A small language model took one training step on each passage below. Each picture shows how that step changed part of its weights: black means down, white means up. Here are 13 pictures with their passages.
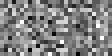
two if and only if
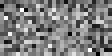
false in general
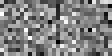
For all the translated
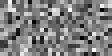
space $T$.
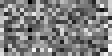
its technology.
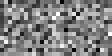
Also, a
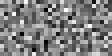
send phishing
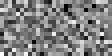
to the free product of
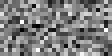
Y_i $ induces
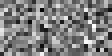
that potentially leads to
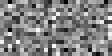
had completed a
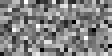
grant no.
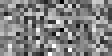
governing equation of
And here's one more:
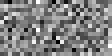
at any arbitrary parameters,
